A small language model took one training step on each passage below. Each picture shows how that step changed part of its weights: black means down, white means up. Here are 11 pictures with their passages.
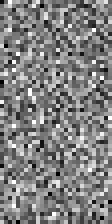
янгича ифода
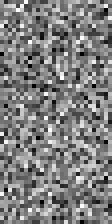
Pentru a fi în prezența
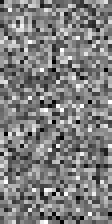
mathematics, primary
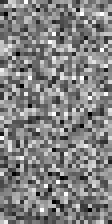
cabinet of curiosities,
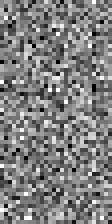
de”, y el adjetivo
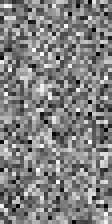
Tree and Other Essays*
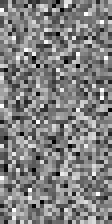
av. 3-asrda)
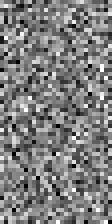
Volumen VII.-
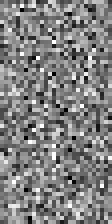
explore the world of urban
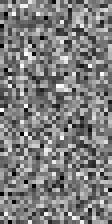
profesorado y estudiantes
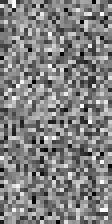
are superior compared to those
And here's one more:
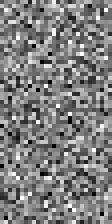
knowledge base on the subject
